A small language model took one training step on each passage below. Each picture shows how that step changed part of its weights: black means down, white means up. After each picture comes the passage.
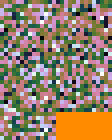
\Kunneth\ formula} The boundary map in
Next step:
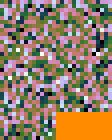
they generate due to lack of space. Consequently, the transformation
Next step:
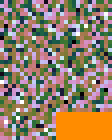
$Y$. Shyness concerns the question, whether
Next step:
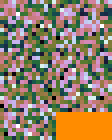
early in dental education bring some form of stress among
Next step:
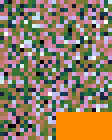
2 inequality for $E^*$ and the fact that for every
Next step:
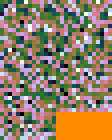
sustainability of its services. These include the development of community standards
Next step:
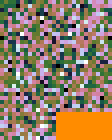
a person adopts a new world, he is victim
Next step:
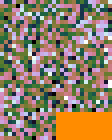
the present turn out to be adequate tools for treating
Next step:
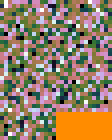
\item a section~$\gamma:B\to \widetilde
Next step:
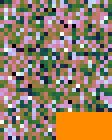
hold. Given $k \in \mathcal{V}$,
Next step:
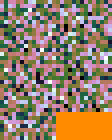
receptor-binding domain (RBD) and
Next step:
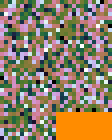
take the initial datum of the form \[
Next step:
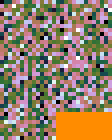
is changing due to variety of factors, including rising energy
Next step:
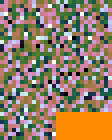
Results in N-Fuzzy Soft
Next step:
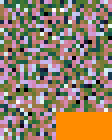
nice cluster, and a few further scans can improve
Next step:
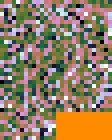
it is also natural to ask if, for each
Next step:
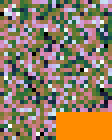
contributed to the human tissue sample preparation.
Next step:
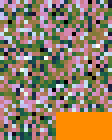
O : Writing - Original Draft E
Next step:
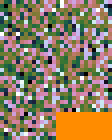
\item p. 81:~~before formula
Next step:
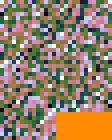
that nickel can catalyse the carbon deposition
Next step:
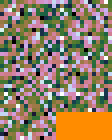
especially outside of the metropolitan areas. The
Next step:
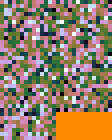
speaking, the inverse of a sparse matrix is generally
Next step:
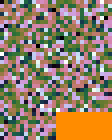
is an $M$-curve, then
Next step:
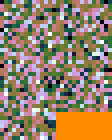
is applied to a wet scalp, massaged into the
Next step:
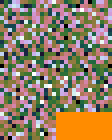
of Roll2Rail (2016). Specifically,
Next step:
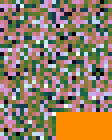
Gerede District and Contributions to
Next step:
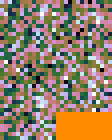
for the Airy equation are gathered in
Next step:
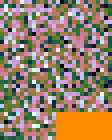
thermal insulation of opaque surfaces,
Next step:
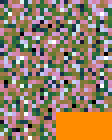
a (bounded) $C^*$-ternary homomorphism,
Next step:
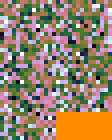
fibrolipomas. Classically, MRI
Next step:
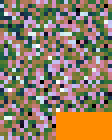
potential measurement may serve as an effective screening tool
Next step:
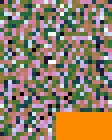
was chosen as starting point for exposure. To evaluate the
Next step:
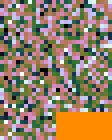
in advance. We describe the algorithm in Section 4 and prove
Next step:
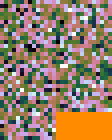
chloride solution (10 c.c., 20%) and
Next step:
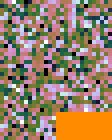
B\hat B^*\begr Y={\rm
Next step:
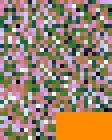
= r. \label{J0cov}
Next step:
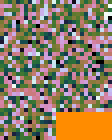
thinking, are we able to succumb to
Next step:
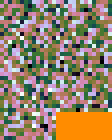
the course of electromagnetism - in the study
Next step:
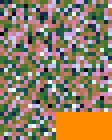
and global dimensions as countries of the world continue to depend on
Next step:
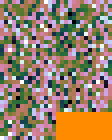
claim. \end{Pf} % Take an
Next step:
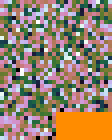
increasing the apparent toughness. - The
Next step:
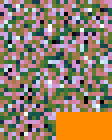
related problems [4]-[5],
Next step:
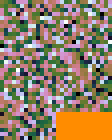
$$ %\vskip-1pt\noindent with coefficients in
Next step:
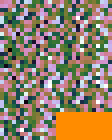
Yes No Project Administration No No No No
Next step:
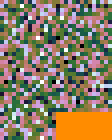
cumulative load is reset. Figure
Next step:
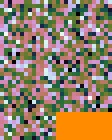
compatible with $\phi \circ \alpha$ (resp.
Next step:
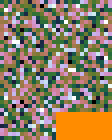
independent variables simultaneously or have an effect on the dependent
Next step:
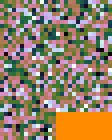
the space $W$ is an arbitrary $d$-dimensional
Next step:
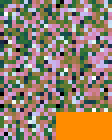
assays. We also evaluated systemic toxicity in
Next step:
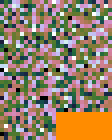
of BUN and creatinine was also
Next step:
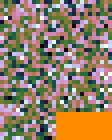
In fact, there exists $\alpha>0$ such
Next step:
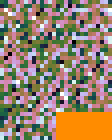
seemingly innocuous files. The goal is
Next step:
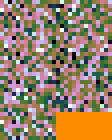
\prod_{K \in \Omega_H}
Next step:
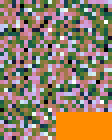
been proposed in the literature since the early 1990s,
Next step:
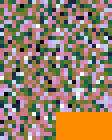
follows: There is a map \noindent $h:$
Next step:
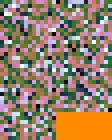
contribution of the DFF is to provide farmers with a
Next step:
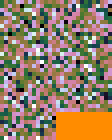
Gorenstein duality breaks up into dualities by
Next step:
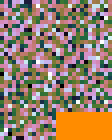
$\Lambda_p$ is the class of real functions
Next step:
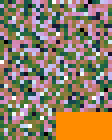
for which the norm $\|T\|_m: = ({\rm
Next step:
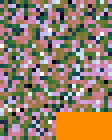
and the European Association for Data Science
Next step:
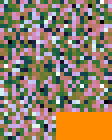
simulated by creating a mobile UE, in which movement
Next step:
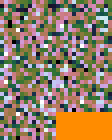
$$ \end{remark} \section{Proof of
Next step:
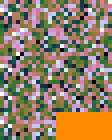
from plant to plant, influenced by location, soil type
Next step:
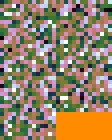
formula implies that the operator is the strong limit of
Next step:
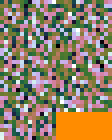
to the city's autonomous coinage.
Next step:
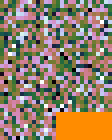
\usepackage{enumitem} \title{%
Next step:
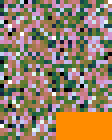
that K release from micaceous minerals
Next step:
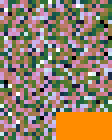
S_1$. On the other hand,
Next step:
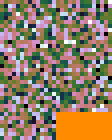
set with the extra information attached to > each element about
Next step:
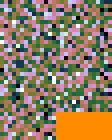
$G$. By restriction we may regard it as an orthogonal
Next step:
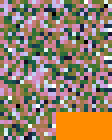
a numerical evaluation made computationally to obtain criteria of convergence.
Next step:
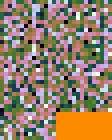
comparisons. The 18 ANOVAs were conducted
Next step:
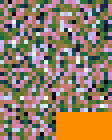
and let $a=\dim_\br \bbK
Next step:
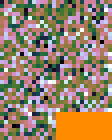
possible preparation for the consequences and challenges of climate change.
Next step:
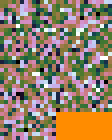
ignition to respective oxides⁴. Free
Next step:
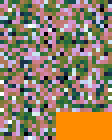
"outros" não
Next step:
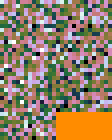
\, \Gamma({ \textstyle 1 + a -
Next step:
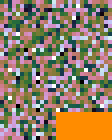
are too fast to take the decision they don't listen
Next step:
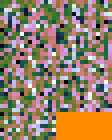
philosophy in management and leadership
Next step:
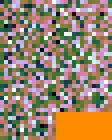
of library and information services is inadequate
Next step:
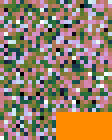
in a separate manner, their hybrid method helps the
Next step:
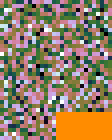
modern smart farming systems. Among various sensing technologies,
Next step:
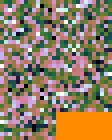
pair $(\mathcal{A},\mathcal{B})$ is called
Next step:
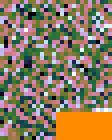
Differential Equations etc. are stochastic processes that range
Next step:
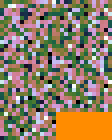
better for online streaming, the results were given by
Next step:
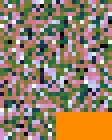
hence for all $f,g,h\in
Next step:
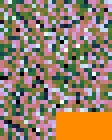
on entrepreneurial activities (Care,
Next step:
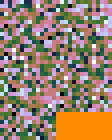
$Q$ is denoted by $P\cdot Q$
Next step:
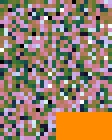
fertility (Table 1), and in cytogenic
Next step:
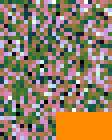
to store all uploaded files and a database to
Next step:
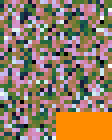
their limited exploration of the solution space. In contrast,
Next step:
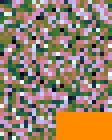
is not lost whp. \end{theorem}
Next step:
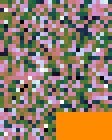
N$) the equation (1) has at most a finite
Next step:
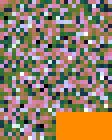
each $x\in\goth g^*$ consider the
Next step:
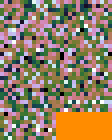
the $g_i$ such that $\lim_{t
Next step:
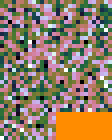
pre-existing comorbidities. In
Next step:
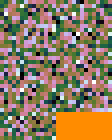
studies examining clinical outcomes after medical versus
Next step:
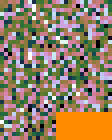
2011-2016. As can be seen from the data,
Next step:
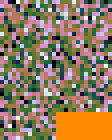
Examples for Section 2 ***Example*
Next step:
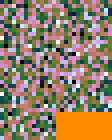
and a nonzero section $s\in \mathrm
